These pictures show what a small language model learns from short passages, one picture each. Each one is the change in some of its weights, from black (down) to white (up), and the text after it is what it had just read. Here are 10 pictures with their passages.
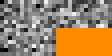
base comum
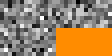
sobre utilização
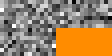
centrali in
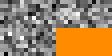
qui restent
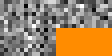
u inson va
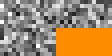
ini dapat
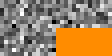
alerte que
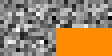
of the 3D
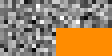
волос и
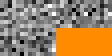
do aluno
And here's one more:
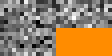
Shu bilan
